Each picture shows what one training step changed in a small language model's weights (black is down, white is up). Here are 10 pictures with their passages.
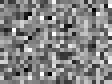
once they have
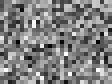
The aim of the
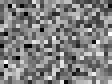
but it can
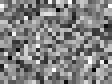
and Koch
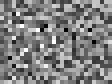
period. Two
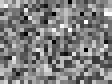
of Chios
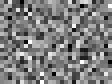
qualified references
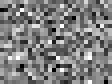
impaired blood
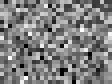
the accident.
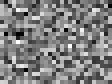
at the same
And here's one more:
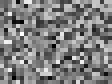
Analysis of the data
